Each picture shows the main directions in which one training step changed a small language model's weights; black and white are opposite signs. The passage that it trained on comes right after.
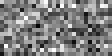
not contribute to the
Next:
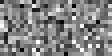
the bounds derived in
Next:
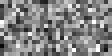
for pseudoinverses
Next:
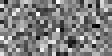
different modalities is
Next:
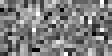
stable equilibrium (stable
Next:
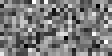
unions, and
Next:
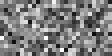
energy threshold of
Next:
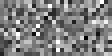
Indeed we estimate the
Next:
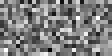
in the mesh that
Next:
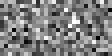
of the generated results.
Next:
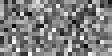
explicitly. We refer
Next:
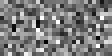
were investigated.
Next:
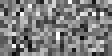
properties. However, in
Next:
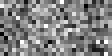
miss $C$.
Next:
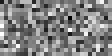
the $N$
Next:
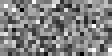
where, for every
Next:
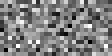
of the connecting
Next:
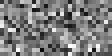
the system parameters satisfying the
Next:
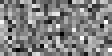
the airflow,
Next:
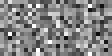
the chameleon
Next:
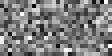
translate the proof into
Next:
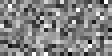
Young diagrams described
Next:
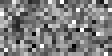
Y$ such that each
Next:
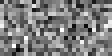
the Euler characteristic of
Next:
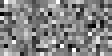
shades indicate
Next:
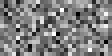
transcribes the
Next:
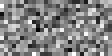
distribution (here, as
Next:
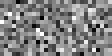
are illustrated. The
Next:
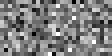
of the template
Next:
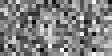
transition it provides between regular
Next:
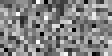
galaxies (median
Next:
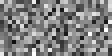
consideration and the other
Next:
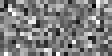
(nonlinear) functions
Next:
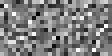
pfdr |
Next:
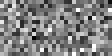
slope at origin
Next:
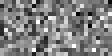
reduce the search for
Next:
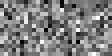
variational method in their
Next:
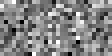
percentage error
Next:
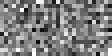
Thus, the solution of
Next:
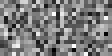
system, the choice of
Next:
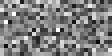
page before the
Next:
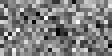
provide our detailed
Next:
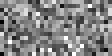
these criteria are
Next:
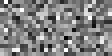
S_\infty$. Then
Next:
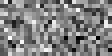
of Mathematics\\ University
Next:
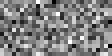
density matrix. This method
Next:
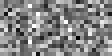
the linguistic
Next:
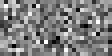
As an application,
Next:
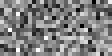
use in optics.
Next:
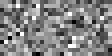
no zero order term,
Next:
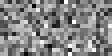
which studies, on average
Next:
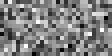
$\lambda$ of
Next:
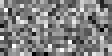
in $s$ and
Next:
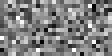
of Bosco et
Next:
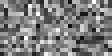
satisfied. Thus,
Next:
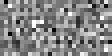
Cartesian coordinates
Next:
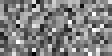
spin arrows in
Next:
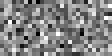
that $k\sub
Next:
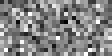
\eproof \noindent
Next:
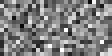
explicit way, the critical
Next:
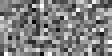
condition (see the end
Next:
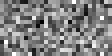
) Once a
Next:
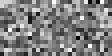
with earlier
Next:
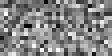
the shifted linear
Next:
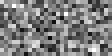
a constant greater
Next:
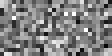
one (positive,
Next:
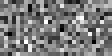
optimal solutions. Particle
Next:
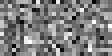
of the boundary condition parameter
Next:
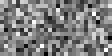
implemented to decompose
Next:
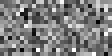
prove this theorem, we
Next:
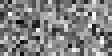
variances of each
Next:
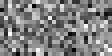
which also implies ${\cal
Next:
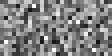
fact, our method can
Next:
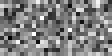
brain & coronal
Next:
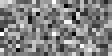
with respect to the
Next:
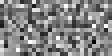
the matrix form $$
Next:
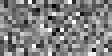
that the finite size structure
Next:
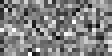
generalized version of the
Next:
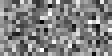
de Cartier
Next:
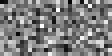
deduce that
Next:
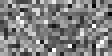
of simplicity,
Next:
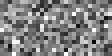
welding process.
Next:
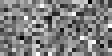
likely to be very
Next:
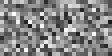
a hole quantum
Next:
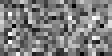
a more analytic
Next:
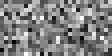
approach are equivalent. There
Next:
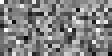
and the integrability condition
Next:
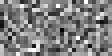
the photon at a
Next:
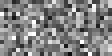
frequency dependent factor with
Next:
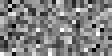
music would be
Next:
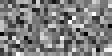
of the differential properties of
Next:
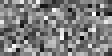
each planet, with
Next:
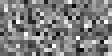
and} \qquad
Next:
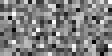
says that $\mathcal
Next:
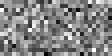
form solution for a
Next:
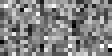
Therefore, $(N,
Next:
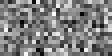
from the point of view
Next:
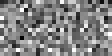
Recalling that the
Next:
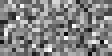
for photonic
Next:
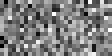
that base results in the
